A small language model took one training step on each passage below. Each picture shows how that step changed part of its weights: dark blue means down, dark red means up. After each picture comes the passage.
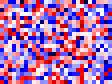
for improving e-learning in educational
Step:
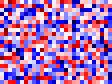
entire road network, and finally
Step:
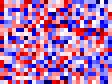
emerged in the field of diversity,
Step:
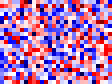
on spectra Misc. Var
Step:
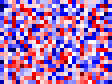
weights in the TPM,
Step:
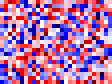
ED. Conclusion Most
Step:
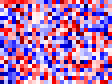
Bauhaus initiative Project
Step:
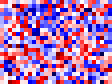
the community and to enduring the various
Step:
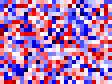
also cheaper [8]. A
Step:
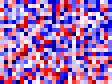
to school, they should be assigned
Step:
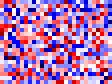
which was managed as a part of
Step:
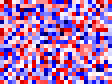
of 38.2 per cent in
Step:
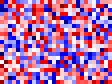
but indoor mobile mapping
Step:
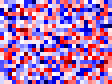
for pedagogical methods that
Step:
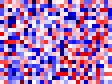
manager to manage these
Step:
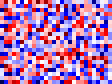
The instrument used in this study examined
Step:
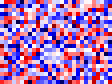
a new look at innovation as a
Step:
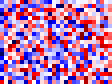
Calcagni Marine
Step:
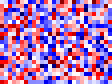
The findings of the study further established that
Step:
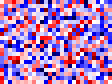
argue that tasks encourage learners to
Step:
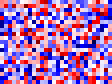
accurate measurements, it should be
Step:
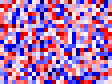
present study revealed that the lung function
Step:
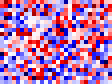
Although many marine taxa detect
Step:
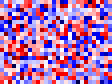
of agreement between the parameters of both
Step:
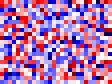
conflicts; however,
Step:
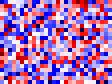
augmented reality
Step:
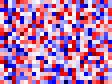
businesses. Figure 2. Year
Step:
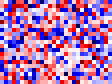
of 0.5Kg for an
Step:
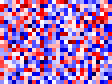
at the time of disaster
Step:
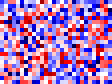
data ourself, we instead
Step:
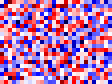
appearing to be dangerous
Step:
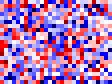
data such as alarm data and limited
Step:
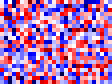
numbers. Dedication.
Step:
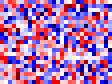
that varies according to the
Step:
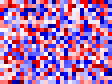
in that object. If a profile
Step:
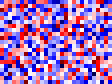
to translate these source models into another
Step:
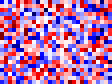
artist communities or as refuges
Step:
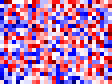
MANAGEMENT IN
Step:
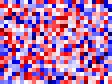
released to the ambient in
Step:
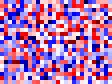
the total number of molars that
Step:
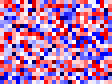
of independent learning Distance education Interest
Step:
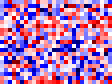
resistance, Afghan,
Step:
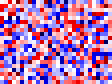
unless the speed of light is
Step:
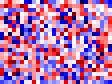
abstract words and words with higher
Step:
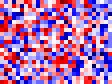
calculated on the basis of net
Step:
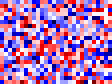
is crucial to rule out other
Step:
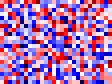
Children, 2015). The development
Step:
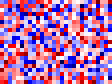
of age, 33% were
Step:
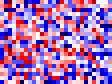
of CABLE really needs to
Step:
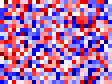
The first two concerns the construction of
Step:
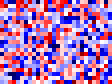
poisoned him, and it
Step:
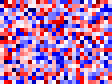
the current map extent defined by the
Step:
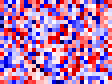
to Attacks Cost
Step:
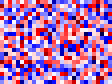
of interest and random effects in each
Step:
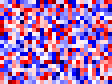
HCT116 group and control
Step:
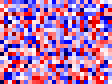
a mother.” (lines
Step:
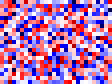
Integrated Dataset](#)
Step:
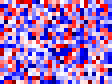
has ruled that if
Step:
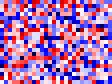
author considered the possibility of using
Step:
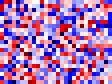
can be played in realtime by
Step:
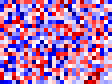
are located within the oral
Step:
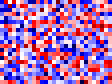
features are classified correctly. A
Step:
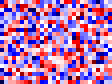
the mean strain was zero.
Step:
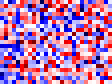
Main professional focus areas include scientific literature
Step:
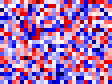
Discussion We compare the
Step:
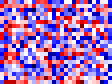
and the survey applied, we have already
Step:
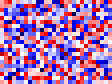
on recommender systems. This limits
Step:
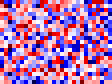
as one of the most important water quality
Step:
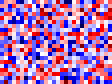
cleansing → tap
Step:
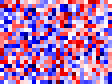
the learning process to the motor
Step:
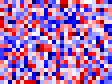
or at least that there is probably
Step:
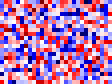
from A.C. All authors provided
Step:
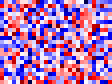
the results obtained. Future studies should
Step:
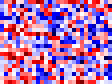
Problem Although we have now
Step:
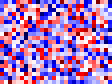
customers using the following dimensions:
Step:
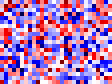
[30]. These changes were also
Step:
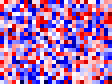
well as secondary structure of the existing
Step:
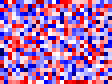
1 (LOW) this has
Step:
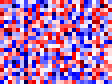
clusters on Twitter and
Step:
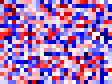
of non-oil revenue
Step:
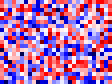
Figure 5. Result of
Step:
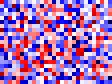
Descriptive statistics such as
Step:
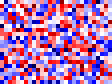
the trimmer knob
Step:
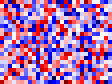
by a suboptimal
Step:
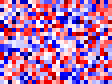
management [13]. While Baier
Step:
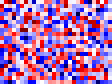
health complications in future.
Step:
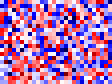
if the University commits a material
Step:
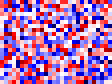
showing its compliance to the
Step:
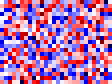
the two methods agree well with each
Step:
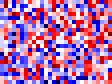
PROBABILITY OF
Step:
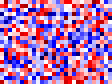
ground the patient and cause a
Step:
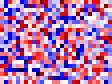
This can be due to a variety
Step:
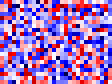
of key molecules included in the
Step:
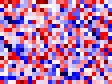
However, due to higher population density and
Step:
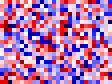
Science, Rehovot
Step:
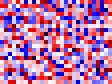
classified as major polypharmacy
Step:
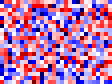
References - Ahmadi,
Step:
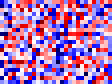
Vehicle UV
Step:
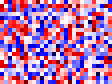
question guided the study and two
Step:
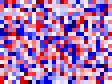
jaw, disjunction of the
